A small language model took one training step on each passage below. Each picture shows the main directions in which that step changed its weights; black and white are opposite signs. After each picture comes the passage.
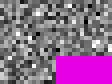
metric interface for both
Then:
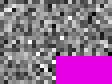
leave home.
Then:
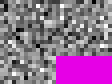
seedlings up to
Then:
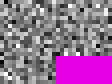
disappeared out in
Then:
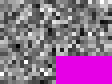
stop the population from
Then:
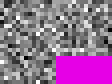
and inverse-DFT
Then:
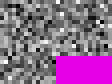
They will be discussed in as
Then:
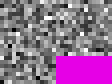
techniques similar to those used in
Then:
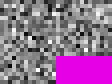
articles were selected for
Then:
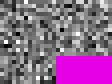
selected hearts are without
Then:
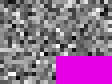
it, and thus find a
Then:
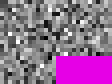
level, leaving the system
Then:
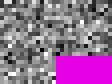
is in principle not needed
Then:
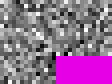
the S-dual of
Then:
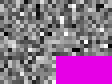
[see inset of
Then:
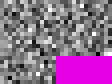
the presence of additive
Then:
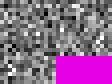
To reflect defects
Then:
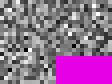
change in economic and social models
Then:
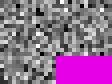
right panel in the figure corresponds
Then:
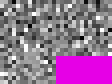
probability per excitation pulse
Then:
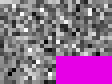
*rewrite step*
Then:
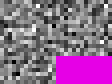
very interesting question, because,
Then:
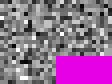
research has demonstrated a
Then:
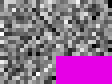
of Licensing,
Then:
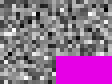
X (dispersion
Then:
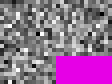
and experimental IS for
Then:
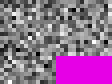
that, we leverage
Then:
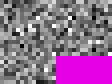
weight of the animal in
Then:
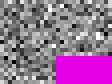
the calculation of the average
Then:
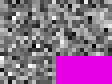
red. The yellow
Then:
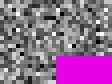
methodology is broadly
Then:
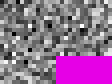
processes, innovative management,
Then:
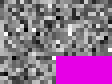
development of children and
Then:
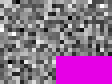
informed consent
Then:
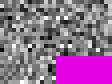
independently determined. The
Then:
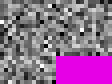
evolutions of the
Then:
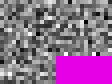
survey in the previous step.
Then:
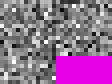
of vulnerable children and
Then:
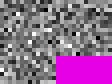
zero. In the circuit
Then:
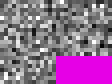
annihilation operator
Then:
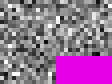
Further, one could look for
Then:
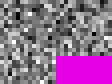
all 4D spacetimes that
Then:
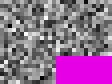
score and able to understand
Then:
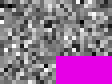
will consider more generally the
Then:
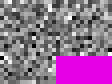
in the zero field to a
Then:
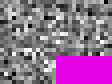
tools that can most effectively
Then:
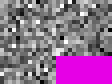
(\ref{Pi in
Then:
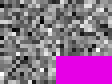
$R(\theta)$ is
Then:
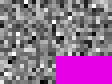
frame of the exposed
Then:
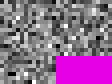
example, a webview
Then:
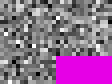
proper velocity $v$ of
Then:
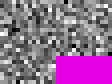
B}=0$, the maximum
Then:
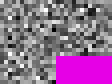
decaying wood.
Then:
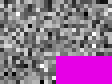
problems. In this sense,
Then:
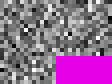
the same parameter of the basis
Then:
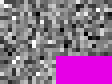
largely prevail the
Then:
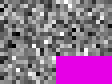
to take into account an additional
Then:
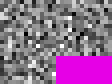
diagnostic that is
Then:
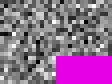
for their safety,
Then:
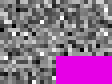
Software Foundation
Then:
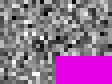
vision concerning its own
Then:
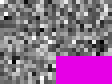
the Haar wavelet
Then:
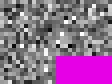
a single lattice site while
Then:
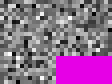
oral reading fluency
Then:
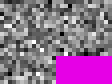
and PROM was measured
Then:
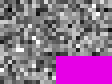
particle with a fixed point or
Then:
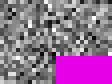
specific weight of ecologically
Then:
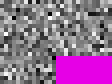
standard EMS-98
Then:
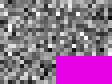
60$ at the
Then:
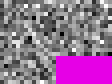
encompass analytical
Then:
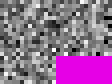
scheme. There is a strong
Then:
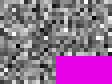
of the same surface. This
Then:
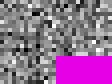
deficiency may be enough
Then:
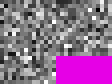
for finding components at the same
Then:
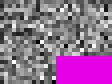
point from the center of
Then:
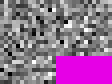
\end{eqnarray} This
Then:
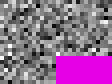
choice stems from the
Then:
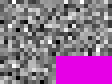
, we get $$n
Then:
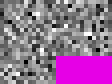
using \begin{equation}
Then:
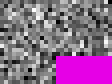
with meaningful learning. A
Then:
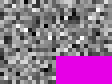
eye, and
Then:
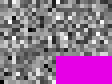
l \le L$, in
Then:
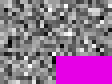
the bright state, we
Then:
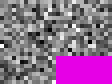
of community support with the need
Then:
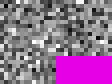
challenges faced, and
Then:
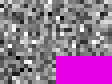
to derive, using
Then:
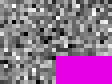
normal vision or even without
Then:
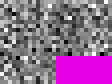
that effective extension services can
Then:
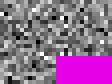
1 week -
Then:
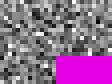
Status across European
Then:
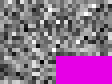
the number of fruits
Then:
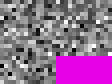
framework is currently in
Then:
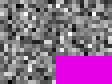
system sizes, whereas
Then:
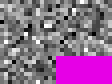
can see some details on
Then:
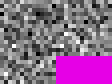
find on city streets
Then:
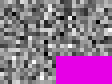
the present study that these
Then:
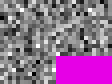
1. Photos for
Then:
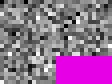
abscissa and
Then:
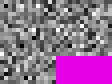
pair of orbits is based
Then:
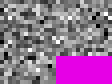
associated with many factors -
